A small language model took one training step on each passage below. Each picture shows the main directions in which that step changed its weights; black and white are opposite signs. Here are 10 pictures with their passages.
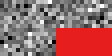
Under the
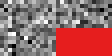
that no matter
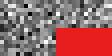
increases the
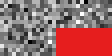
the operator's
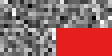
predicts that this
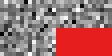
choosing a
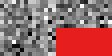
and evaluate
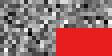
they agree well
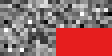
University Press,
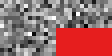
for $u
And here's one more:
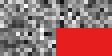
for stability
